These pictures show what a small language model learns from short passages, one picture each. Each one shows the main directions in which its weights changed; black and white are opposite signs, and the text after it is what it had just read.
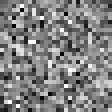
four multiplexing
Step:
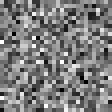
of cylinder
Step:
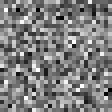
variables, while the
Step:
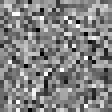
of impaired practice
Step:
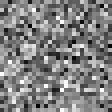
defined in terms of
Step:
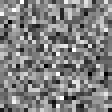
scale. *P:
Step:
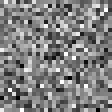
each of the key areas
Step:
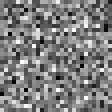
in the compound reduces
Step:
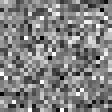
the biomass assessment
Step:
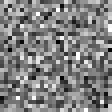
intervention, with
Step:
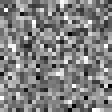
as the purchase
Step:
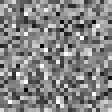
small groups, but also
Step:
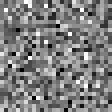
change in wind speed,
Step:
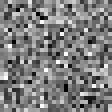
optimal input distribution is
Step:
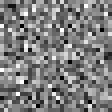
cipher digit
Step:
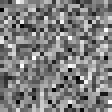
However, as Figure 6
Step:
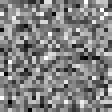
determined according to the
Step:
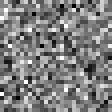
white and red blood
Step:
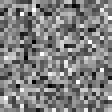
feels in achieving
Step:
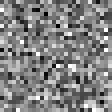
World Referent
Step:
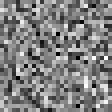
is a diagonal
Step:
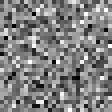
little attention. In
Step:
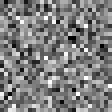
Jamil, and
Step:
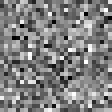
Variables included in
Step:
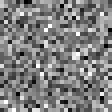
percent yield losses in
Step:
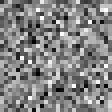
33%. Considering
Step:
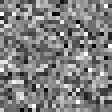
versa; - the
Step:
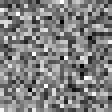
that will be administered
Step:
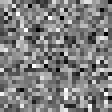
them is comparative.
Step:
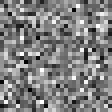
every fifteen
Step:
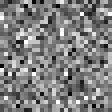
handling complex relationships.
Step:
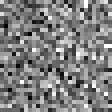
kendi hem
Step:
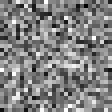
Regeneration of the
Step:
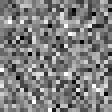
UV or RO
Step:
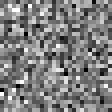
studied. The procedure was
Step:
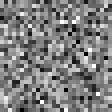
be triggered
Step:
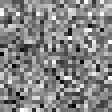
Module WP3 and
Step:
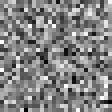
the basis of the formation
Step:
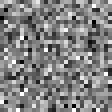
facing difficulties
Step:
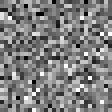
introduces that the
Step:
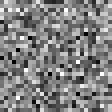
over the target area.
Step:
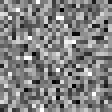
rate limiting. As
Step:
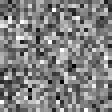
EOR Enhanced
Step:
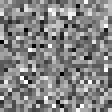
experimental data available in the
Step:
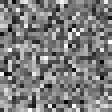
contribute to the transmission
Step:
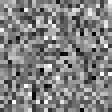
the diffusion and
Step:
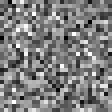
measurements. We selected a
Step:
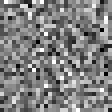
mechanical properties of
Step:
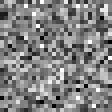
relying on any
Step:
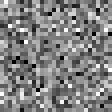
for adolescents
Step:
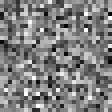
the UdL is
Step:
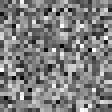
Le Gauffre
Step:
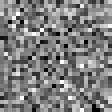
7 = strongly
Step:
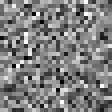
mild depression because
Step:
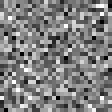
give an estimate of
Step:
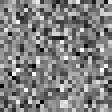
is the choice of
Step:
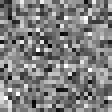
expenses to
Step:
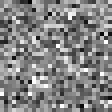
presented in this paper,
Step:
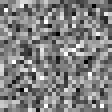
example of displacement
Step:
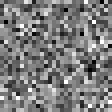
funds and efforts
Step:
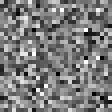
of total cell area.
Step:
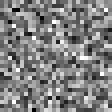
Knowing the
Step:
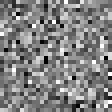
children were normal and the
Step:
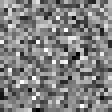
in obtaining such a
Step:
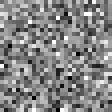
diffraction was
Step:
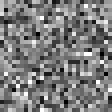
information about San
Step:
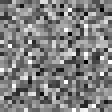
propeller are
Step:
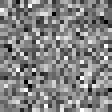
leadership is associated with
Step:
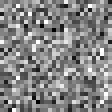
compensation method.
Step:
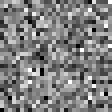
a lack of motivation to
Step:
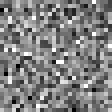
definition of TH
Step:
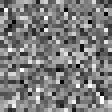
instrument, which
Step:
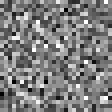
was conducted. The variables
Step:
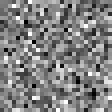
with dementia.
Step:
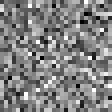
model it a very
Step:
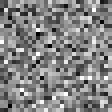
explained considering a
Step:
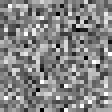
of auditors require
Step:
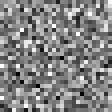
the updated dataset.
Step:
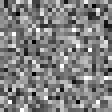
of a stable,
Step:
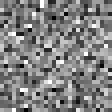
fulfilling my
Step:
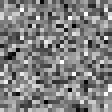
in templates for
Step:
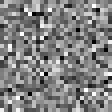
context of social feeding
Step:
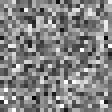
the length of the
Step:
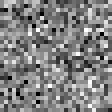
that a technology will help
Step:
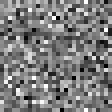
assurance programme
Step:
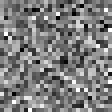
a culturally and
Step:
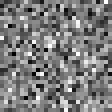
environmental sciences.
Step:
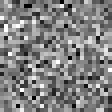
by environmental persistence
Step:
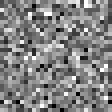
exist in the field of
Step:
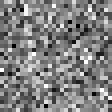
two different areas of research
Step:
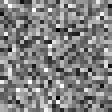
will be required to record
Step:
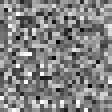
from the Department
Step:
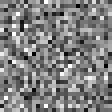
gender [that]
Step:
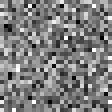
Optical phased
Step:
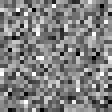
inner connection.
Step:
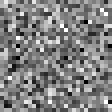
were highly utilized and
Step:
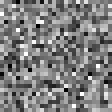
of Interest No
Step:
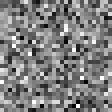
require implementation of additional access
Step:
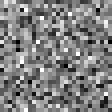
by the male member
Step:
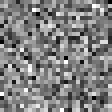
The act of improving
